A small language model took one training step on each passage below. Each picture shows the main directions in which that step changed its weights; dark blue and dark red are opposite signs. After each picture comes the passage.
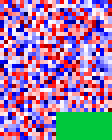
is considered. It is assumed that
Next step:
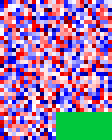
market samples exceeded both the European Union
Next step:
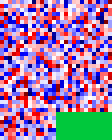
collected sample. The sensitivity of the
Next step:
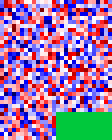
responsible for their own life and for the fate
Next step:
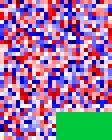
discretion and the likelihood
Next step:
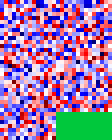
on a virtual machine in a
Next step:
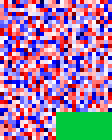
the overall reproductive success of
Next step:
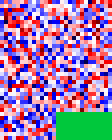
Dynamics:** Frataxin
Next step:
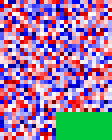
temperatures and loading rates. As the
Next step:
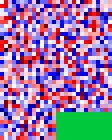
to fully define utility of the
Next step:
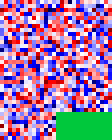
In other words, EGRXA and
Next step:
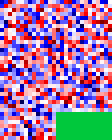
manatee can be observed during the low water period
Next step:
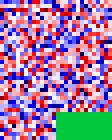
fractal dimension of a set
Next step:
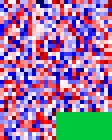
to the findings of the study. The value
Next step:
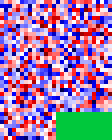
Chiapello underscore the
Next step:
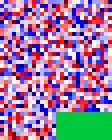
among patients with schizophrenia
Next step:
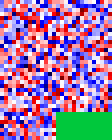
work, independent thinking, quality of
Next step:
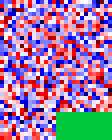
OF TEA FARMING FOR
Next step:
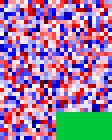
SEM coupled with EDX
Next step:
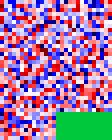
morality could never prune
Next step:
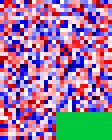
S.; Mesterharm, M.
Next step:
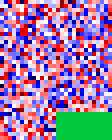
that all such properties involve a dynamic
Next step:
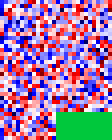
categorization of proper fit, link and
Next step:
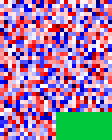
(SVG) Aldegheri et
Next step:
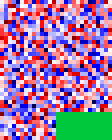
Switching among Dinners in
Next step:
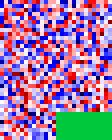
groups, including analyzing the relationship of variables and
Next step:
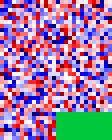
controlling the techniques and using
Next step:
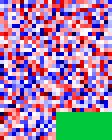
Emmanuel Joseph
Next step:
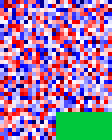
of the membrane surface for the
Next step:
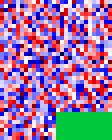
respect to the control [23,36].
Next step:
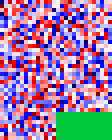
(Figure 2a), which provide rainfall
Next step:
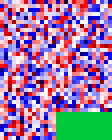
rods to avoid moving of
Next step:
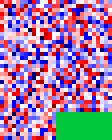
among other practices). To achieve that,
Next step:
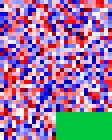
is the thickness of each interfacial
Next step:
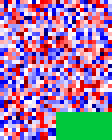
design analysis and simulations than 2D
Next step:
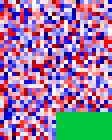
necessary to notice, that the increase in
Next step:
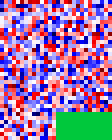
[1, 2] and Dumont
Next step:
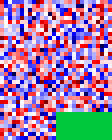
Writing – review & editing.
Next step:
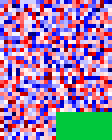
variables (Beers, 2003). As a
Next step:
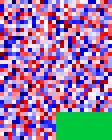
between relative truth (truth in
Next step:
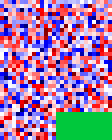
PLAN Steps 8 and 9 are
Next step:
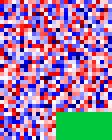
important programming tool. It is no longer
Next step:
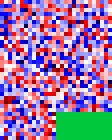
cognitive and metacognitive skills and
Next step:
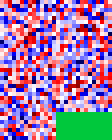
an intravenous bolus 5
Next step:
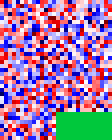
various other forms of digital interaction allow
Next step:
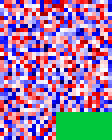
N., Pavlyukova,
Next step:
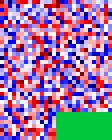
patients. Thus, studies of this nature aim
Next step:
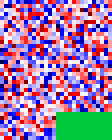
areas like Crop Husbandry,
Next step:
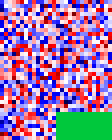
the expression $q(t) =
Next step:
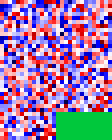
mg was reached. In 50%
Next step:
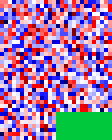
of little value (WHO,
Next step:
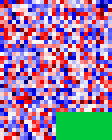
and that medical errors were not
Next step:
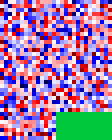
from her own life. Khalide
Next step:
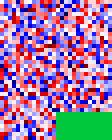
developments in the implementation of its OA
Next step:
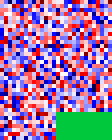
is a life-threatening deep
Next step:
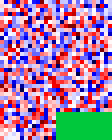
the biggest challenge to see the
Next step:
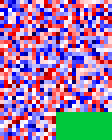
accounts for 37.72%.
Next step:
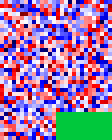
Work Experience in the Industry**
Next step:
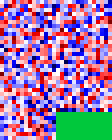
which make up 80.53% of the
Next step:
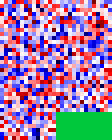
24-hour period into a diary with
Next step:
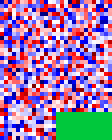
its long application is limited due to low
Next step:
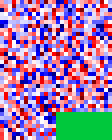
unfiltered or filtered by any
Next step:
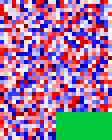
H₂. In toluene, the
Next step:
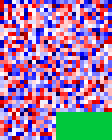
pseudarthrosis. Given
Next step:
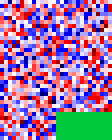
Gestational diabetes mellitus
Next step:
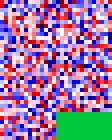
in the office” as a* primary
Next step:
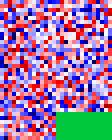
The project has been received funding from
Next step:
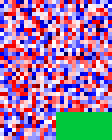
named Cu–Al 0.5
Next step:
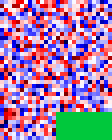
algorithms in transform domain, such as
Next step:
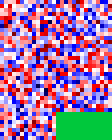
become a very popular topic recently,
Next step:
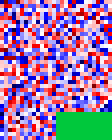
as well as the impact (e.g.
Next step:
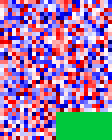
only financially sound operators manage
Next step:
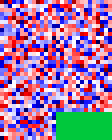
of antimicrobials in animal health
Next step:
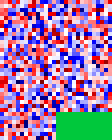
less than 1. The percent amount of
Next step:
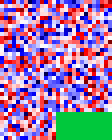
Supporting GridPP sites
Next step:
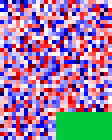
statistical analysis and managed the analyses of
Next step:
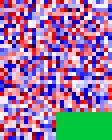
and pedagogical results of international
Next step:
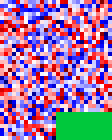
The Table 3. indicates that per hectare
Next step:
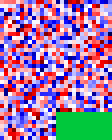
beyond communities of practice."
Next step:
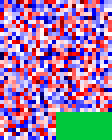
good balance sheet or key performance
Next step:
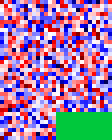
of art to elicit "kindred
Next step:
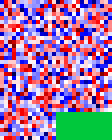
of Technology (ETH) in
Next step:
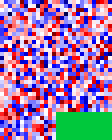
each composer, so the following discussions
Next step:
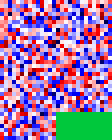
allow the proper conservation and management of all research
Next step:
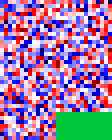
Stress Specimen No. 1
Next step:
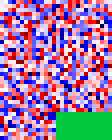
the maxilla showing fractured
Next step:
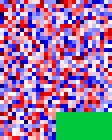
of the media, television was used
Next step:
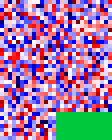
impact on the tourism industry as the
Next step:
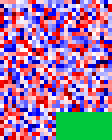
due to transition from defect states and
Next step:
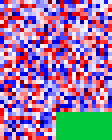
and transformation of digital sound. Yet
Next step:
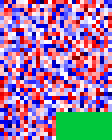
humidity, soil moisture, and
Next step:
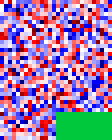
Personal and family monthly
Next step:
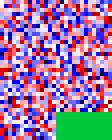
thin films · multi-frequency
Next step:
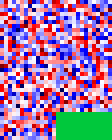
can cause problems in processing information. A less
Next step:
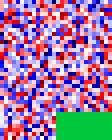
working on emotional education, the following
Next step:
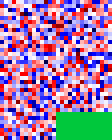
Volume 2, Issue
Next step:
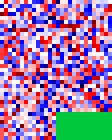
alpha rhythm and shows a maximum
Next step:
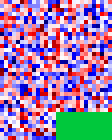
in the second separator Tr-2
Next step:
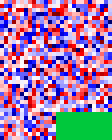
based on Landsat 8 operational land
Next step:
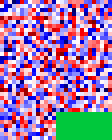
Lime 10° 4% Lime
